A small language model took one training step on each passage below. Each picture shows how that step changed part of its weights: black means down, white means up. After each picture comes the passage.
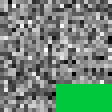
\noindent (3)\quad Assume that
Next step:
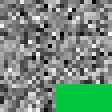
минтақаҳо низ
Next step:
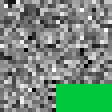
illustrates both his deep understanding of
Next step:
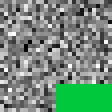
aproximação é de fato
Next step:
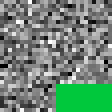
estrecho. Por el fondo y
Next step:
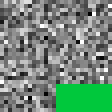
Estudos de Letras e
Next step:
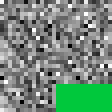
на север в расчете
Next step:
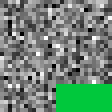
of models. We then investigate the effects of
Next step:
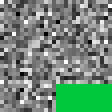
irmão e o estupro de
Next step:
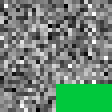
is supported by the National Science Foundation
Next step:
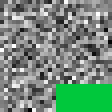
weak equivalences for $n \geq
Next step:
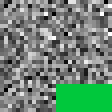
a conserved current, which has the special
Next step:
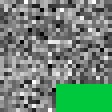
учебных материалах:
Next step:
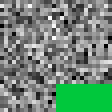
We write the molecular decay as $
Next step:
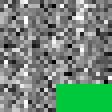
chiziladi, jiyakning
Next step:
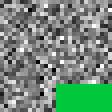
minimum $v$ of the potential
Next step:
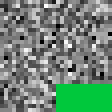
and 45 MeV computed with the
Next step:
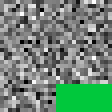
sequences as an independent problem preferably not
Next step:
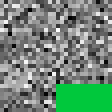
Cartan K\"ahler theory,
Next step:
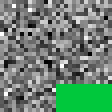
them to produce work that would otherwise be
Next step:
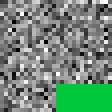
Zanjabil sanoat maqsadlari
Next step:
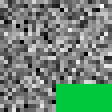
numerical analysis, we demand that the above conditions
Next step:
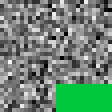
have been presented. The oldest theory is
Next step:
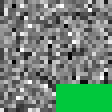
Therefore, the hardness of the spectrum depends
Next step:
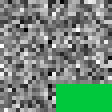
M. Bai, and E.
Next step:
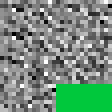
de que esto es un intento
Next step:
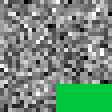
a fabricated terahertz
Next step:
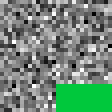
n)$. Assume also that they are all defined
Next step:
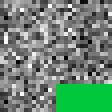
the same formulas by first differentiating
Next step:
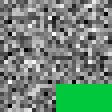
$\tilde{\bar\phi}$, which are
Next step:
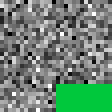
supported by the National Science Foundation under
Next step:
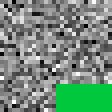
conduce all'idea di
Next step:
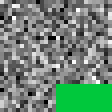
to the limit of computational resource,
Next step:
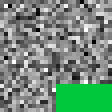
for the adversary to evade a
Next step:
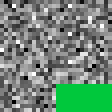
exospheric models, nor
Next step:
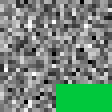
exchanging the two identical particles in the
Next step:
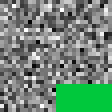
is positive inside $\Omega$, we have
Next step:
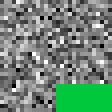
На рівні структур
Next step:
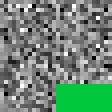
cadres dirigeants,
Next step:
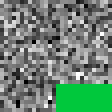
stage. \noindent The numbers
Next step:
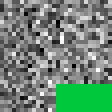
the $L^p (\forall
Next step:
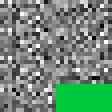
elaboración y utilización de técnicas
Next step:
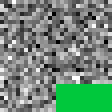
a tratar (saber
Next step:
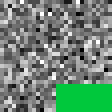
EGRET (onboard
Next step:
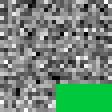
nedeniyle yeşil
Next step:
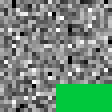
applications}, publisher={University
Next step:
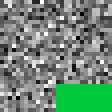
2007). En la primavera de
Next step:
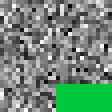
Furthermore, the LDOS shown in
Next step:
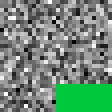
{\em colex} order)
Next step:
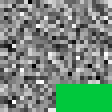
et les composantes de la quantité
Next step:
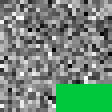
anisotropic non-susy
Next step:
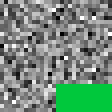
The most relevant case for applications might be the
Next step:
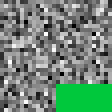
generation, a selection process takes place
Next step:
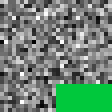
a certain point that maximizes the chance
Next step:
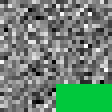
and make use of the electromagnetically induced
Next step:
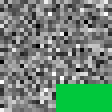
\ref{lem:taup} we
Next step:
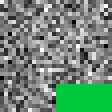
incorrect expressions we removed using the
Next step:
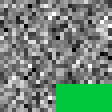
and let~$A_2$ be the
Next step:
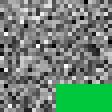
called a Galois point for $C$.
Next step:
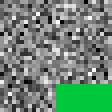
implementación de sistemas integrados de
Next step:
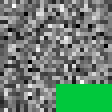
personal relationships that could have
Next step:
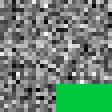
\frac{4 \alpha(j)
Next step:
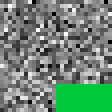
in terms of the standard deviation ($\sigma$)
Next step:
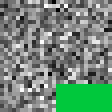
combined with condition \#1 above,
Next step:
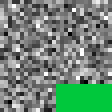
як Skype та Zoom
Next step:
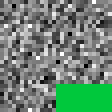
Then, the standard deviation of the distribution of
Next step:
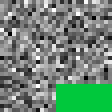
theory (QT) from first
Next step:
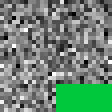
D. O. Orwenjo,
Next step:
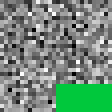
Under concurrent modification without
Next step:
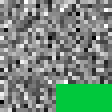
entende ser referente a
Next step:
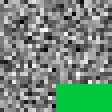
taking %age of malicious node on
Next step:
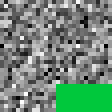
spacetimes provides a sound theoretical framework for
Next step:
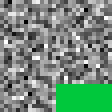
devices, plenty of user
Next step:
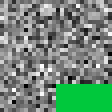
relates to the rotating reference
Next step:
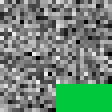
режим доступа:
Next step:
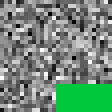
продукция, предприятия
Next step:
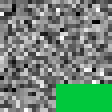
that influence the fission barriers and
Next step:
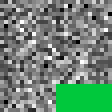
va autoimmun kasalliklar
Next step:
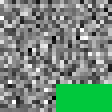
$120$-cell. We will use
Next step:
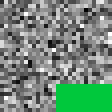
iv) Why electron doping through
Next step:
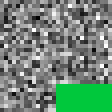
$\mathcal{C}$ is compatible,
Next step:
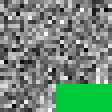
o Brasil já precisava criar
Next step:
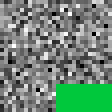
social communication, aesthetic
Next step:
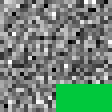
containing $\sigma$. For any positive integer
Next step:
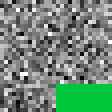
developing, semiclassical states that
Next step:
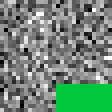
while the practical implementation of universal and
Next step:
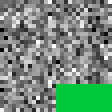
Impronta Granada
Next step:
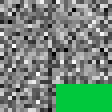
тозалайди; -
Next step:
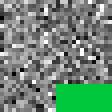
functions $f: \mathbb{T}
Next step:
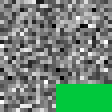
у сучасній освіті:
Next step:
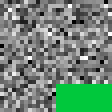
which scatter elastically at small
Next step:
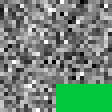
fluctuations would give dominant contributions to the path
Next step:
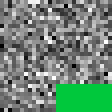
Safety: The Methodology}
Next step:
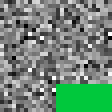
case. Turning now to the
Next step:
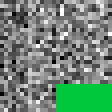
the values of the approximate analytical solutions and
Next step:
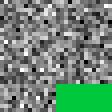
typical sizes of a few Mpc and
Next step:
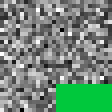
for the importance of studying aperiodic
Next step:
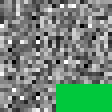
properties of marginal distributions of
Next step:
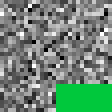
and $\delta (t)$ of period
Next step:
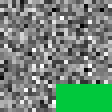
Gracias por su atención
